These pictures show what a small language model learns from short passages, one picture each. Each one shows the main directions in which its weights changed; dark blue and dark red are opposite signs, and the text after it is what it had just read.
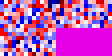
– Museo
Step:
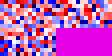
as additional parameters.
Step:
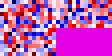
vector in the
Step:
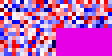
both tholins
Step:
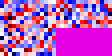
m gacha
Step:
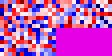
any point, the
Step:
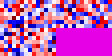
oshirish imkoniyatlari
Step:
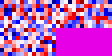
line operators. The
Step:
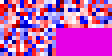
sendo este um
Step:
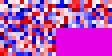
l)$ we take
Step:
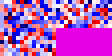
$p \in
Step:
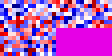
mumkin. Bu
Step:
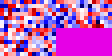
to fusion
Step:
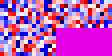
is obtained from the
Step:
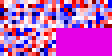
Germany \\
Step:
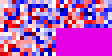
faoliyatda foydalanish
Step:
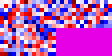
dengan pandangan
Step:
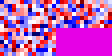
and increases the
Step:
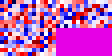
small correction for the
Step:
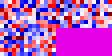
for evaluation.
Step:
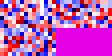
earlier theoretical predictions
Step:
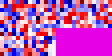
gap. This gap
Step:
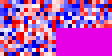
0)$ is introduced
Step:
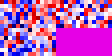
evidência são
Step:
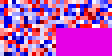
arguments made in
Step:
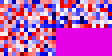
pressure gradient,
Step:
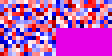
inequality gives
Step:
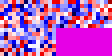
profiles from our
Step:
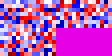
not depend on the
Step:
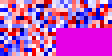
form; they are
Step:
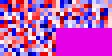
that the uniform and
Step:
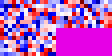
via Fourier
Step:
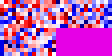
por Tapia
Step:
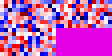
supone que
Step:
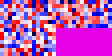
Hamiltonian is given by
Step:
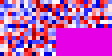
the optical band,
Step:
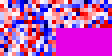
is merged with
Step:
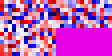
az adatok
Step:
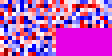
the effective interaction
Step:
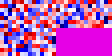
cluster to perform a
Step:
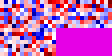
o impacto
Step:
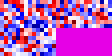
pełny i
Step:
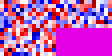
conditions for all
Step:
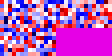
readily observed that
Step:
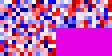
qilib, bir
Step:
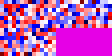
but is not
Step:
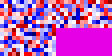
of the maximal
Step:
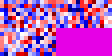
energy conversion of
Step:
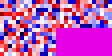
set of physical and
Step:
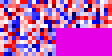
chiqish va ularning
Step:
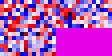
do QFD
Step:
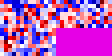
which might prefer
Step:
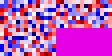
op dat op
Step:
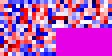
van sterke
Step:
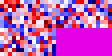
transformado la
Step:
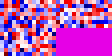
of neuronal
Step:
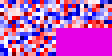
will see, the
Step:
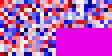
ser colocadas
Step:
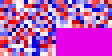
hypothesis of
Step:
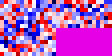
Graphics Technology,
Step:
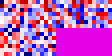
be much closer
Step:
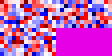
atresia and
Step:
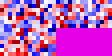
would be interesting to
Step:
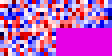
order to compare
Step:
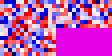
planets would be
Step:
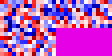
HFBS effect
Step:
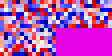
giving some of
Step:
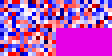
their work is provided
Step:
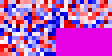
Esta, como
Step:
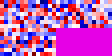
nicht nur
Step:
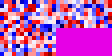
in part a
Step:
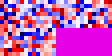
a technical
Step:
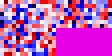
чем в
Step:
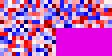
ns, so
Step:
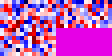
va tadqiqotlar
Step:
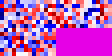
disease due
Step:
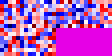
в устной и
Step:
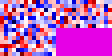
digital perlu
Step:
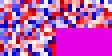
and inclination
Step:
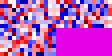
the availability
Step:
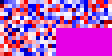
be treated as
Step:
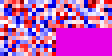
potential energy terms)
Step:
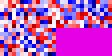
En relación con
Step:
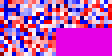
the recommended values
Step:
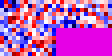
U.S Department
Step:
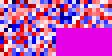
sets. Some
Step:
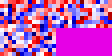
and the electron
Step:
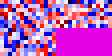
phase in the presence
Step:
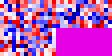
ensure that the agent
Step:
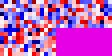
model in momentum space
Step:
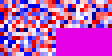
for NPG
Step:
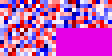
rest on the
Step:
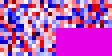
predicted K-band
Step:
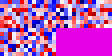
case for the
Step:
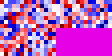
satisfactory for
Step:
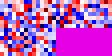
and restrict the
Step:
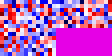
reversal is
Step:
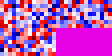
de mythe
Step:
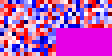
gravitational potential of the
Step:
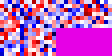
boson theory with
